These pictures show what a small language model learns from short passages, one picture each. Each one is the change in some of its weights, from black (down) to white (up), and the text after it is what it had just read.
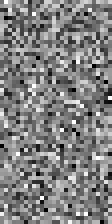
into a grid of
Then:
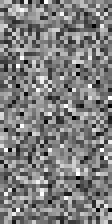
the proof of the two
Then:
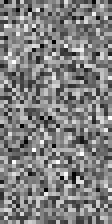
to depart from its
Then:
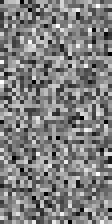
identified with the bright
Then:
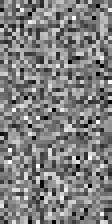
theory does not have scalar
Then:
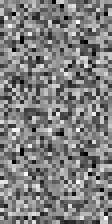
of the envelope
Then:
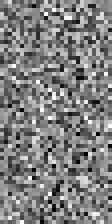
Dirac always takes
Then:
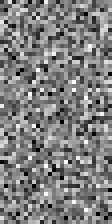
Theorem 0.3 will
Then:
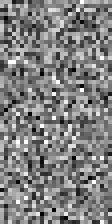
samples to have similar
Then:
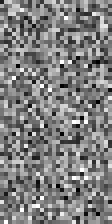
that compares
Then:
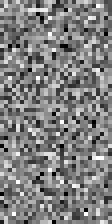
be a critical consideration
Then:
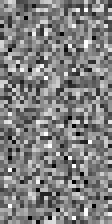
file, it is
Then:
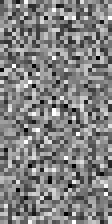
To illustrate how
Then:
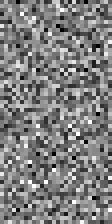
assume that %the design
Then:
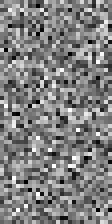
on the plot because the
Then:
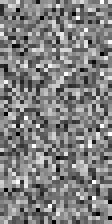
instantaneous and to
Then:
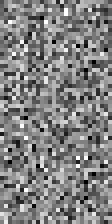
do not establish
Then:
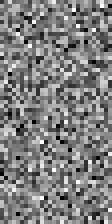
state that allows for continuous
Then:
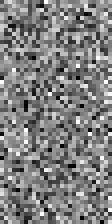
in part by the
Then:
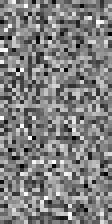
and indicate different zonal
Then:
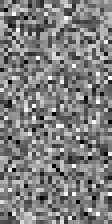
parameters $\balpha$
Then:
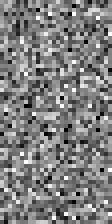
perceptron models
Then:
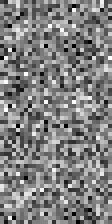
and shielding
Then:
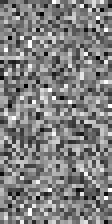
to cofusion,
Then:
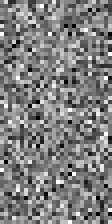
on this information it could
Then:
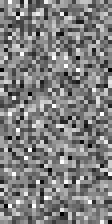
and it includes more
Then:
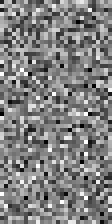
as indicated in the
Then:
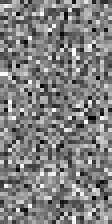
R$-Mod and
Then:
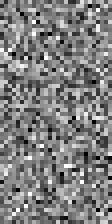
the denominator of
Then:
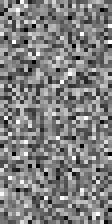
periodic symmetry implies that the
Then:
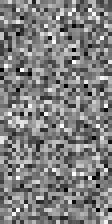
the fact that there exist
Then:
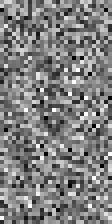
with respect to the
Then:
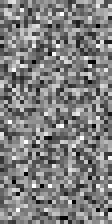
known, the study of
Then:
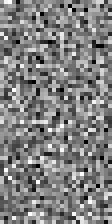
is a compact complex
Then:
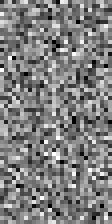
stars as strong gravity
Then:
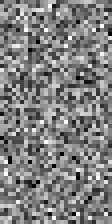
as arising as an
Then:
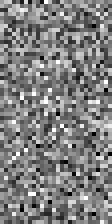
the concept of the
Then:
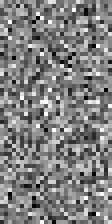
concrete due to
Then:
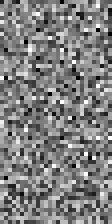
an AP is required
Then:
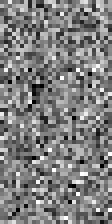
from the ideal
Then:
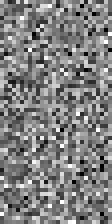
in Cep E
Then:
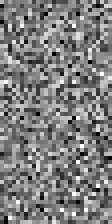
category of
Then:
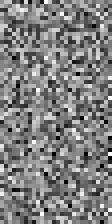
the model with the
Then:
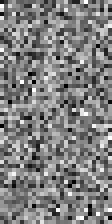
usually chosen to be
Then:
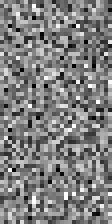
state $S$ of
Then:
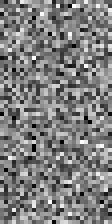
Proof}. This follows from
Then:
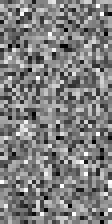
be studied using an
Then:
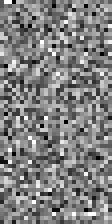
supersymmetric polynomials,
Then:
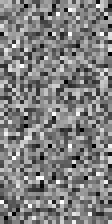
this a global section,
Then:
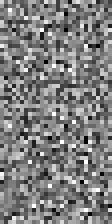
Thus, the results obtained
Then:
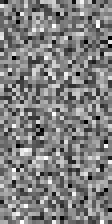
model and subsequently add
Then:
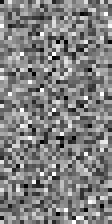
0 uniformly in
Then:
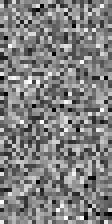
under consideration describe
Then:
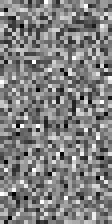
an intense and
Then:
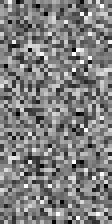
finite type. For a
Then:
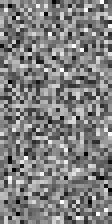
$\delta$, this has
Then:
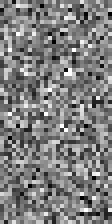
there are sections of
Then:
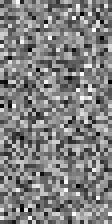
of Vilnius
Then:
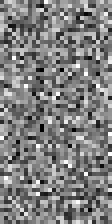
in the observation angle,
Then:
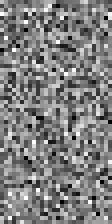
$H$ be an
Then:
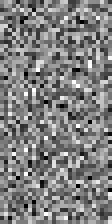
takes place after
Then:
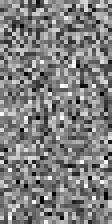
of shapes that such
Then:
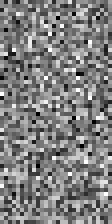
outerface of
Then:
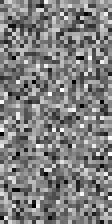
in terms of the structure
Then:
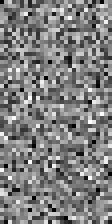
Due to the finite
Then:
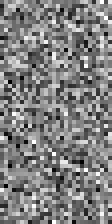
used to approximate the
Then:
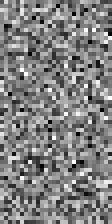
finite as well and can
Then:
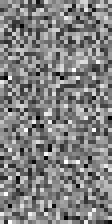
of a collinear
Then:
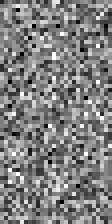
survey. Using
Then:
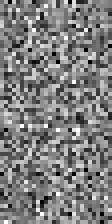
interactions, improving system
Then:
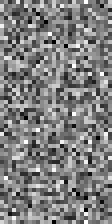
addition, our improved
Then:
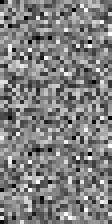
the Wiener measures
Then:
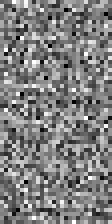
a one-sided
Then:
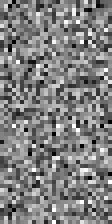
participants each
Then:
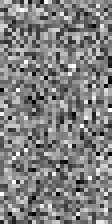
the matrix ball by
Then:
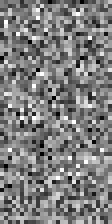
endpoints backward
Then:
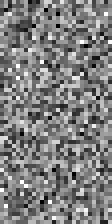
can prove the inequality for
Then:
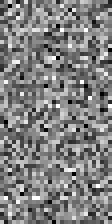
parton showers to
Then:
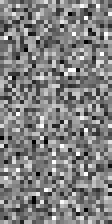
If $X,Y
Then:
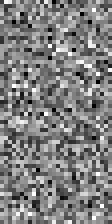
the hypotheses of
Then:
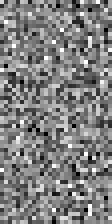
an underlying set system
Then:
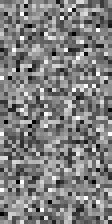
follows: (1)
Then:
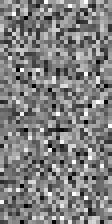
if and only if
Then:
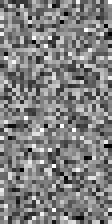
to the EOM
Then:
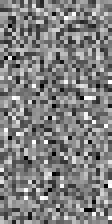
$q$ is an
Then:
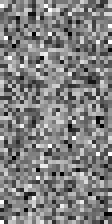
its parent distribution is
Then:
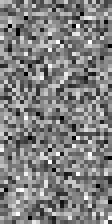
prime is $$
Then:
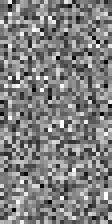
Now we establish
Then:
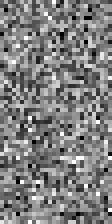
to integer and functional
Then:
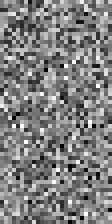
for each cluster.
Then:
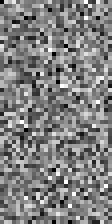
such that for every
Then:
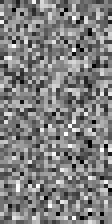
important. In this
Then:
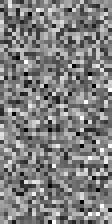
clusters as functions of
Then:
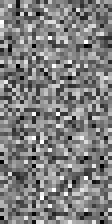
spectra of SNe
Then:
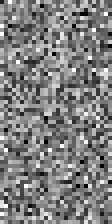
reduction in the
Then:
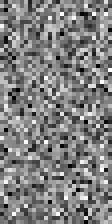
mentioned in the
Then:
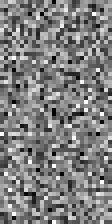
right hand sides is
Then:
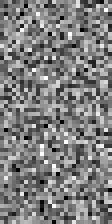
lemma. This lemma
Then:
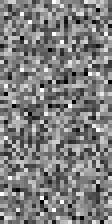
remark about the previous
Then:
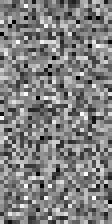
calculated as a function of
